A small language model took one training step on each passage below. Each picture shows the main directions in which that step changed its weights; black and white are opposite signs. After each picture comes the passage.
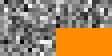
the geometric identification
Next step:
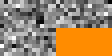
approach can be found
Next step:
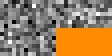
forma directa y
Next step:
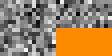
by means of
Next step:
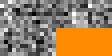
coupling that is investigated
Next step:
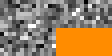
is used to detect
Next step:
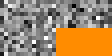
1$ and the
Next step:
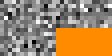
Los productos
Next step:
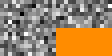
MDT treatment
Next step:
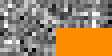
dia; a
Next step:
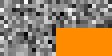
вагона для
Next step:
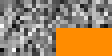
the Indian and
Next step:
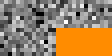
that describing outcomes
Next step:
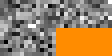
is clear that the
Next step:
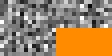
a given environment,
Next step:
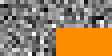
обучения в
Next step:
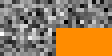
of HEC
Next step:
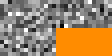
data without direct
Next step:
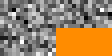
capture more interaction
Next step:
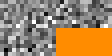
ESA requires that
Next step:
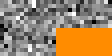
under the impactor
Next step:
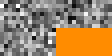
from the early stage
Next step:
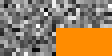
separates each
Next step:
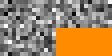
sharing code
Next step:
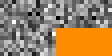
in achieving
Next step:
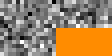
information enables attention
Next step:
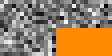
finds that a
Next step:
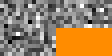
generalized voltage
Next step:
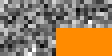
Uric Acid
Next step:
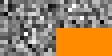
atoms initially
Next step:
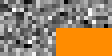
objectives guide
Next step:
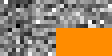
purpose of this paper
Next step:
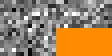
data ingest module
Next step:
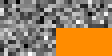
parameters with and without
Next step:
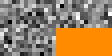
of the topological
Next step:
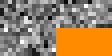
physical spins
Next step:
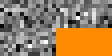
en cuenta
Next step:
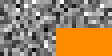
features showed ejection
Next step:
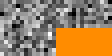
and output model
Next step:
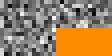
Management 1)
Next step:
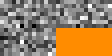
stars more than
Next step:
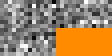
have side effects,
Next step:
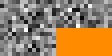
of drug.
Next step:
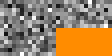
In fact, for
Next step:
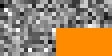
and did not understand
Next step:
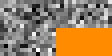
space, information
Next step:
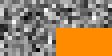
to perform the
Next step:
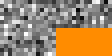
a rapid rate,
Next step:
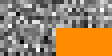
15 de março
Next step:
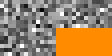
existing links
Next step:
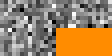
generate reliable and
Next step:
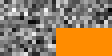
of Eastern
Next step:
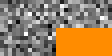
well as State
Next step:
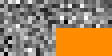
se confunde
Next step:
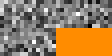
the time of
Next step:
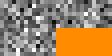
in *The
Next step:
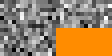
1 km with
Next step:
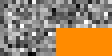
50 is considered low
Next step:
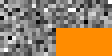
found within $<
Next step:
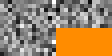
the emergence of
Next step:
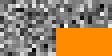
calculated via;
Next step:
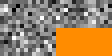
eV (see
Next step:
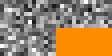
its points may be
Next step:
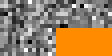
results in a spectrum
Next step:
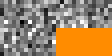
including the highest
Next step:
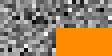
у різних
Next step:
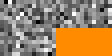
propagating photon and
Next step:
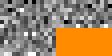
This is because after
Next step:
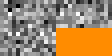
was aimed at
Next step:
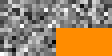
more likely to
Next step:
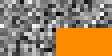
on and off using
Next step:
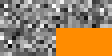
the wall source
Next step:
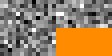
presence of residues
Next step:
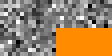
experience, management,
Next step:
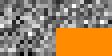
and the other in
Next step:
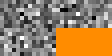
fig. 1 en
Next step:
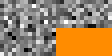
practise is
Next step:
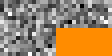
those generated by the
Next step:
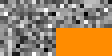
fit and a previous
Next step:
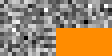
los beneficios
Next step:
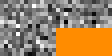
traino delle
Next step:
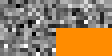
conditions, including low
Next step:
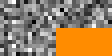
ту или иную
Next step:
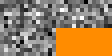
contract, as
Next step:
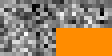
space-based solar
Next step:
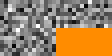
These quantities become
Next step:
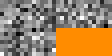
and small, are
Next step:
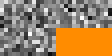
the assessment of the
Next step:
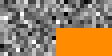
el propósito
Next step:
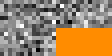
grants to
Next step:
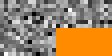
product profile was confirmed
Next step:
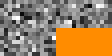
statistically significant
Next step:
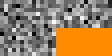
stellar mass. The
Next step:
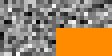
needed to use
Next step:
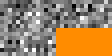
epsilon for a
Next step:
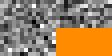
confirmation of
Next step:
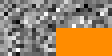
require more functionality
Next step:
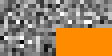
en el tercer
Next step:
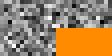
and PO
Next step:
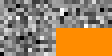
religions: From
